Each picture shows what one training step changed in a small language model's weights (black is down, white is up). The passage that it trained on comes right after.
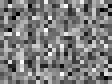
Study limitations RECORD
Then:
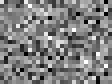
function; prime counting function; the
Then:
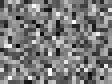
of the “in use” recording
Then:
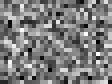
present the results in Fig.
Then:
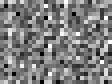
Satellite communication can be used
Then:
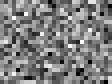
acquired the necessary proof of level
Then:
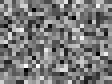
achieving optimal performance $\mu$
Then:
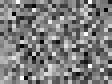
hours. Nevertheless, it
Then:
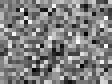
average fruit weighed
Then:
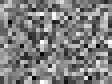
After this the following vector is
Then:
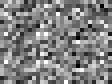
whether to learn both codes,
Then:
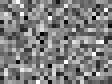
removed from the water surface.
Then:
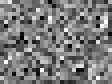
$F$ is positive definite and
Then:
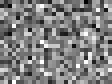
being part of a food, plant
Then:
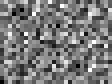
and LA provided expertise on
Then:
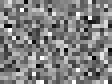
the first two bullets in
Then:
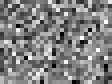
the underlying dimension $d$?
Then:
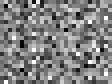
ENoLL" and "I
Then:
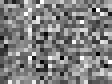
n - \frac{\ln
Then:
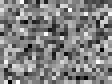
will be used to refine our
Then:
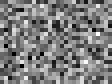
the remaining of this subsection, we
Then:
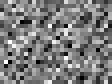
of the present study was to find
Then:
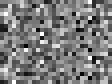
products of the solutions of the two
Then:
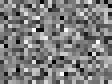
We have \begin{itemize}
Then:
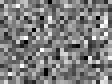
$h$ is increasing in
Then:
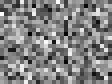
time slot, jobs are
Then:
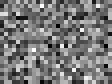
increasing temperature and period of exposure of
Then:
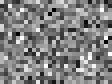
In fact, it is easy to
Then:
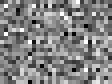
every integer $N_1$,
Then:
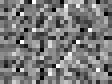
results. We can therefore conclude the
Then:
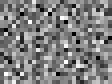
Importance of Digital
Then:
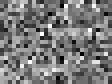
results of a similar study in
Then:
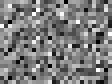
over the course of the disease.
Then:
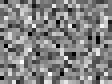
the weak Shanks conjecture}
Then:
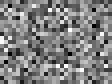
again, we are searching for
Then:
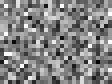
and \(j\) be an element
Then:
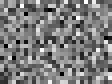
British Thermal
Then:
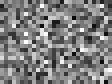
of mathematical physics can be stated
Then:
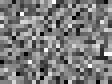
of general self-development.
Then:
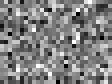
A k -subspace M of
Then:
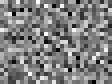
rehabilitation measure and the
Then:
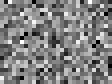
boundary conditions), one can show that
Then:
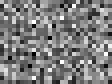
as *Ovoz* and
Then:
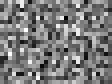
testing of health care workers.
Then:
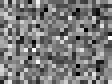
if needed. An important instruction given
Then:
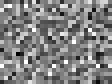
(dBA) max
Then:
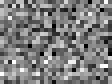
Arrays of scalars will
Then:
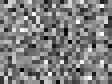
exploration and set
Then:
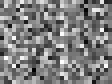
on healthy rats revealed that
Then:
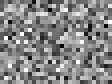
Osmotic Pump
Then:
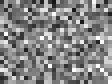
leads to more keenness for
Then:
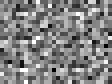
the stakeholders' engagement, on the
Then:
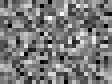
performance. The system parameter is shown
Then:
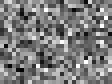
scalar multiple of a basis element because
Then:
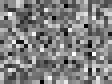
fixed submodule for $N$,
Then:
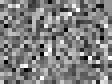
$U$ is a submodule
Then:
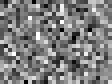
openly accessible. The
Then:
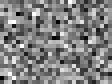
on more packets transmitted per
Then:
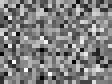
1 No weakness 0 2
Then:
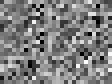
threshold from a central point.
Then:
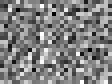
teachers, thereby promoting
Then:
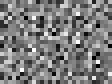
increment of S is rather
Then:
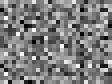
the campgate reverses
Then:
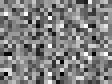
weak reflectivity is ordinary
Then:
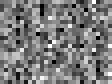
Fig. 12. Dependence of
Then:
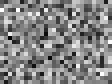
variety is a regular CW
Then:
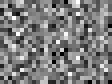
Chemical deterrents such as
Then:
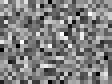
source image is driven by
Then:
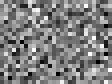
performance and by Chen *et
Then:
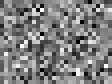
by looking at it from
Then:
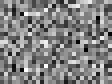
a Poisson random field with Lebesgue intensity
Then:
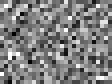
matrix $\B(z)$ that
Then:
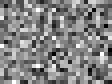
at diagnosis, sex,
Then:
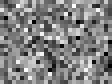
simplified proof omitting some
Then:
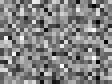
a tubular flow reactor
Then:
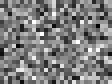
Academy of Sciences)
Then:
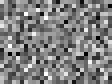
for all $j$, that
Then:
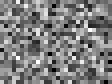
diverse boards experienced better market
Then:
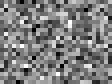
interlocked with $\phi$
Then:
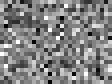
sequence $\{b_k: x
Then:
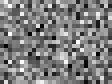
There are two cases: \\ \\
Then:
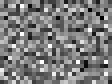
B** **Proof of Theorem
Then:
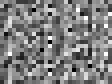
Schuster Handbook for
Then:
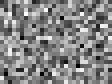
random variables, we require the following
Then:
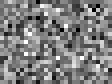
that one, the distance from s
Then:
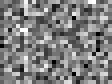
bivariate exponential distributions. In
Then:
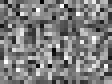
General Surgery,
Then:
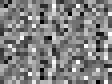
and S. I. M.
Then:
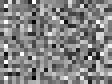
\Delta_K$ we
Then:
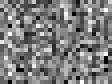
Useful for the analysis
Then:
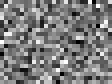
$X_1$ given
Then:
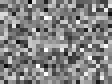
a pure braid (going through
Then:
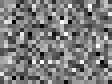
It also aimed to assess the impact
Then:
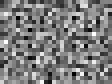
the development of socially responsible,
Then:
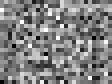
used to select 30% out
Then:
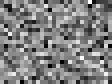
\subsection{Main construction:
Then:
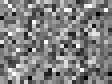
criticized for presenting
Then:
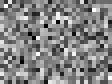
in Bangladesh
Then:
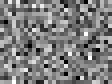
depressive symptoms which
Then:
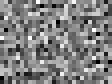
effect on the detection accuracy.
